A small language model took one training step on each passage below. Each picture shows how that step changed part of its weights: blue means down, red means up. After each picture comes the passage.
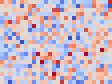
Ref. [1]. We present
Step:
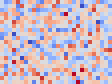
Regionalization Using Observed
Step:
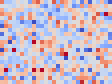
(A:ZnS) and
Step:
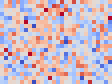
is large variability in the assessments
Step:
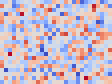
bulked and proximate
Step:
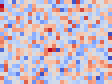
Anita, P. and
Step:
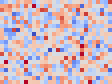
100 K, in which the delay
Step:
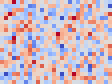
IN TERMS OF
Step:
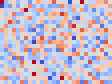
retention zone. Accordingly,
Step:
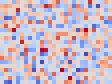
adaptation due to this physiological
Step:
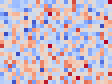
0° ply (that is
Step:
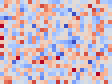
are indicators of plant cycle length
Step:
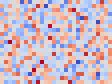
Theorem states that if the
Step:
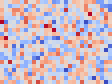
growth. In sum, the
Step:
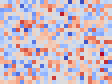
and distribution models which is a variable one
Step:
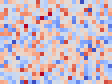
biological control by pests'
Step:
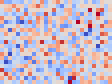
tweets correctly analysed
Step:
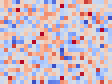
All know that philosophy
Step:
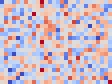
This study was approved by ethical
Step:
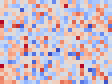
with the function S are reviewed
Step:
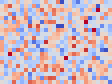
2024 In the tertiary institution
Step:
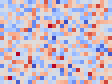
[29], reducing reliance on
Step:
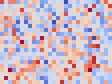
Dynamics 2025 Scientific community
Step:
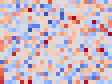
emergency caused by partial or
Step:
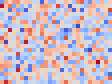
to transparency indicators were
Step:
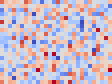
SAN LUCAS,
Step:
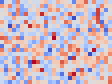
policy or research activities concerning food
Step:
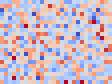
and from 46.6 to
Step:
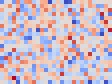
requires less postoperative care after a
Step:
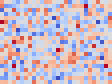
estudio demuestra la
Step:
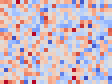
μm - CfP for
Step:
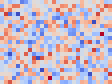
also raising awareness of the policy
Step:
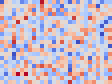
Examination Hall. Summary
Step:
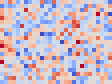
led to the initiation of this
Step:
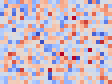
the system of educational goals in the context
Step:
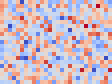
Using just constraints requires the
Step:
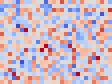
results demonstrated that the combined effects of
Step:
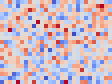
are known from Africa (AE)
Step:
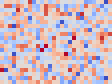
revealed structural variations within the
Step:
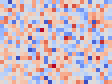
because hormone therapy
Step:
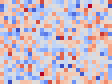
reason for God to make a decision
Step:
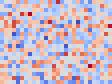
from top-of-canopy
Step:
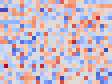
as a positive comparison and ethanol
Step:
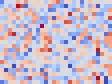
examine how CSF is used
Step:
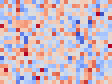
approach, uncertain strength of components,
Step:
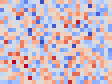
single- and multi-user
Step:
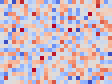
This system achieves character recognition decision
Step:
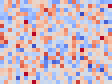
is proposed. In the proposed structure,
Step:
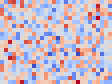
ASTM standard and widely employed
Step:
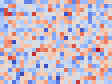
teaching method which is teacher-centred
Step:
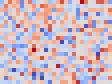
were reported both positive and negative effects of
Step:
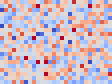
experiments: - *Test
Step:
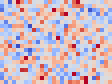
the small and thriving
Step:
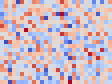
else you'd like to
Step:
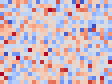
partnerships in agricultural trade
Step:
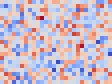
Dangers of Nuclear
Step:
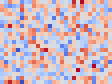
critical t-ratio of
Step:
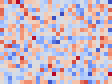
Summary of fit of
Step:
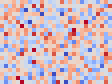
car-following scenarios
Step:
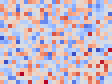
Abundance of excessively
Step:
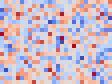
o. r. d. and
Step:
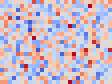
the flow but that in the right
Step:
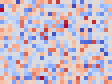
decimated DFT. With
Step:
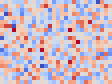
and data-protection
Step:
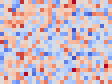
herbaceous biomass
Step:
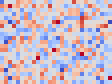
disability, age, and
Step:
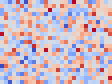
density and shell count parameters as we
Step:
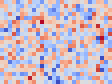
of interviews with ZP students on
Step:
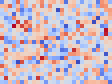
specific impulse and continuous
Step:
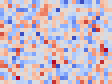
by the researchers and four research
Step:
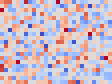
shift in India's education
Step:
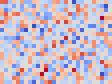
abelian group G , with
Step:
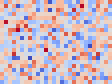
of the tragal cartilage
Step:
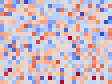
10 % children. Two subjects
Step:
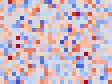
the process of high-speed
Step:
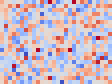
services, which constitute the final
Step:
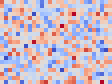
This plant has the same production capacity as
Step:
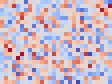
is not uniform with both the
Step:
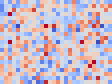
and business leadership committed to finding
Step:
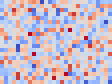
B. Deconvolution of
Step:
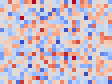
challenge in different ways, some with
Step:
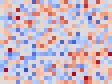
the stories of different cultures were
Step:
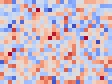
as per Table 1. Table 1:
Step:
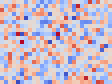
the biosorbent at the
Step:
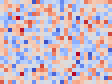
the confidentiality of the responses was
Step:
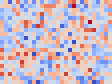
and form This strategy involves using a
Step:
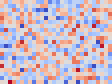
HOCO, LUCO:
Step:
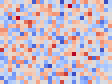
the effect of surrounding objects
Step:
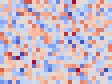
importance of bamboo in the
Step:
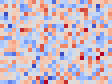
together can increase the yield and productivity
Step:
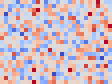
These commercial attractiveness inform a practical
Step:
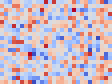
shows the scatter diagrams of
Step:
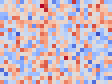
India (CCI) has
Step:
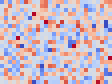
For $n \geq 1$, the
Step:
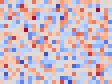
of trainable parameters by an order of
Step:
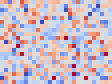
By implementing this project, the
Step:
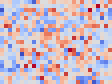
and testing for the specific SCS
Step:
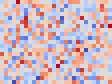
challenges, most notably that some
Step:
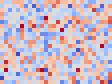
were generated with GraphPad
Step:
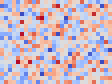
their reactions. Integers
